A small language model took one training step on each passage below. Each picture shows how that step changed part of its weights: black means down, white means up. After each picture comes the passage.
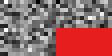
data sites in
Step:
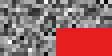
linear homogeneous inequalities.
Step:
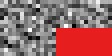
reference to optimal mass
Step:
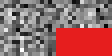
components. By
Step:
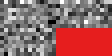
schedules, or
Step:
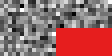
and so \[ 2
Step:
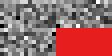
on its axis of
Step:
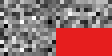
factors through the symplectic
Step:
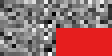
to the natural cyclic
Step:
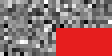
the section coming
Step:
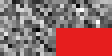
statement of the main
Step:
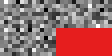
either there exists a
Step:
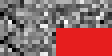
its right derived
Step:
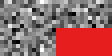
in hand by the
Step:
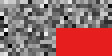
with zero boundary
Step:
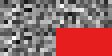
claim follows easily.
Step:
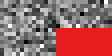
integration of a correction
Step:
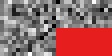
that if $\alpha
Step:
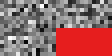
linear programming.
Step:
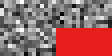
Pham, and
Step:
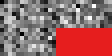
free} since the
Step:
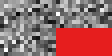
of structure functions
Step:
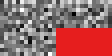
in a small open
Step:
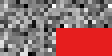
satisfy some additional properties
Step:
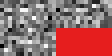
support is labeled by
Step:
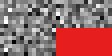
function, where
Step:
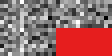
strands as
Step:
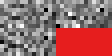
not only on the
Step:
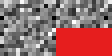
deaths and
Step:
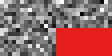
we present numerical simulations
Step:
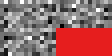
attempted or
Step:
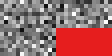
it was proved in
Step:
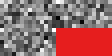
we assume having
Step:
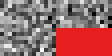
that this is indeed
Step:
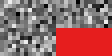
in Theorem 2.
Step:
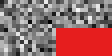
is the composition
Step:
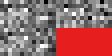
customers who may
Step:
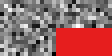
then deduce that the
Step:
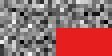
a)=\lie a
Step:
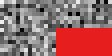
In this section,
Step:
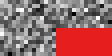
of particular interest,
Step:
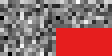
physical or geometric
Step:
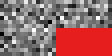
which the corresponding graded
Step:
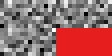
for the matrix
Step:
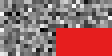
$f$ is
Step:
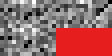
a desirably
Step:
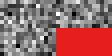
This is because on
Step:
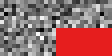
- PRIN
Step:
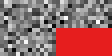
the examples we
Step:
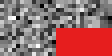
density} We here
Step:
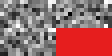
and regularity for fractional
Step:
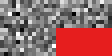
in either case.
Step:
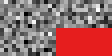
isometry the corresponding
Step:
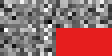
to the regular training
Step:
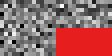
inner faithfulness see
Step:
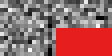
likely transition path
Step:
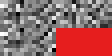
commuting case
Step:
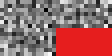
Note that the solution
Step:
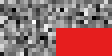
{\bf Case
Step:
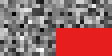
topical discussion
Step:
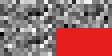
a positive definite
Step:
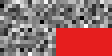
\ f\in
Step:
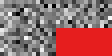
time. Note that
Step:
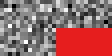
number which is prime
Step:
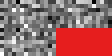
hyperbolic invariant manifolds
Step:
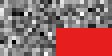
as, $\kappa
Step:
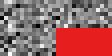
the SOSC
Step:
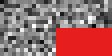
N\) is a
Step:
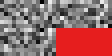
the global minimizer is
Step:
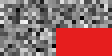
\item If
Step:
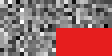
Next we define
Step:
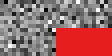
it follows that,
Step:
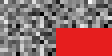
possibility (or
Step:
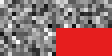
get the approximation of
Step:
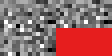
nodes) of the
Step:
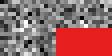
\newcommand \ra
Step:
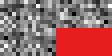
The description of the
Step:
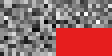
the proofs of
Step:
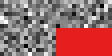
\sigma$ for
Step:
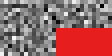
not Bessel.
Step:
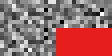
an orthonormal basis for
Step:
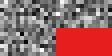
existence and uniqueness of
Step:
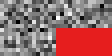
$\mu$ has
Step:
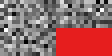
occurs, the existence
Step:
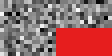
$M$ is
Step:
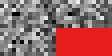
possible, we need
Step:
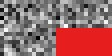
TV threshold
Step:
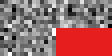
that (A)
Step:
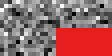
of natural,
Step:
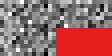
at all.
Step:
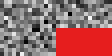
the hypotheses of
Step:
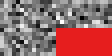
then $\eta$
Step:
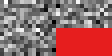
numerically unstable, and
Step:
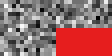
then ${\rm
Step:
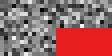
their decomposable cycles
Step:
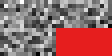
the potentials
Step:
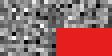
integrability (in
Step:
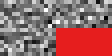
its distribution is the
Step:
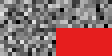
$\square$ From
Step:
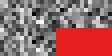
discussion of the previous
